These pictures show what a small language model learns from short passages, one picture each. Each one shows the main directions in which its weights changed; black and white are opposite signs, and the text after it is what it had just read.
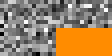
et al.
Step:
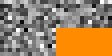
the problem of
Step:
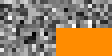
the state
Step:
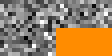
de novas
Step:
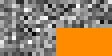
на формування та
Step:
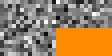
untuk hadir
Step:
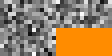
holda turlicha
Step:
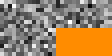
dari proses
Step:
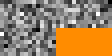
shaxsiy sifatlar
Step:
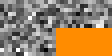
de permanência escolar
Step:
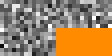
Для исследования
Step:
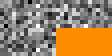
bildet die
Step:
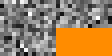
Existe aún
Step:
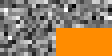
1º de
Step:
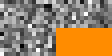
è un
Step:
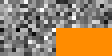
Congress on
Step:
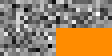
порядке в
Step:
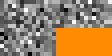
muhim ilmiy asos
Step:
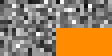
бўлган ҳуқуқи
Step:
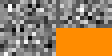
sal qayaya
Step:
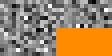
у объектов
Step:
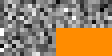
aks etadi.
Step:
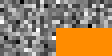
Im inneren
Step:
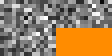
спрос на
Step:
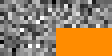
hosil qilishda
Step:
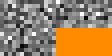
zarur. Buning
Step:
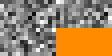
de rodas para
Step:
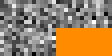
методов способствует
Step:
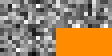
ташкил қилади.
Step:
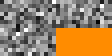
education 1st
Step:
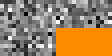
of cardiac
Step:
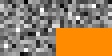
organismos por
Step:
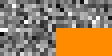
инструмента было
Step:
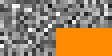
Д витамини
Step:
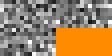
le fait que le
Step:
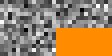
da süreç
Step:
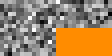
de publicaciones
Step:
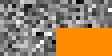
ish jarayonini tahlil
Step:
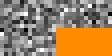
Kondisi ini
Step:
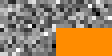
ve kalıcı
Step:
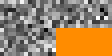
Diana da
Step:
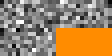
orqali elektron
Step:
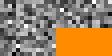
vulnerabilidade dos
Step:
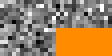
el ofendido
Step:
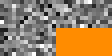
через который
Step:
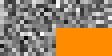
bir program,
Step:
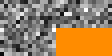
padana del
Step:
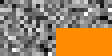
них. В этом
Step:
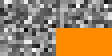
observado o
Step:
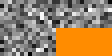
Instituição Carga
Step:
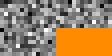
a kanyon
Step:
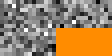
rasgos que todos
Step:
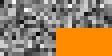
culturales son los que
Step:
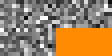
на уровне деятельности
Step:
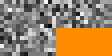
transferului de
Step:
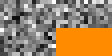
partire dalla
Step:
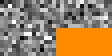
nas escolas
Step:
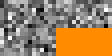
und zum anderen
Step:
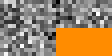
lugar explica su
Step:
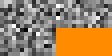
at different
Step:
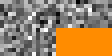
degan fikr
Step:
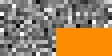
состоянии, а
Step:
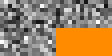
com comunicação
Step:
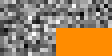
que ceux en
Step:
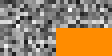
final, comu
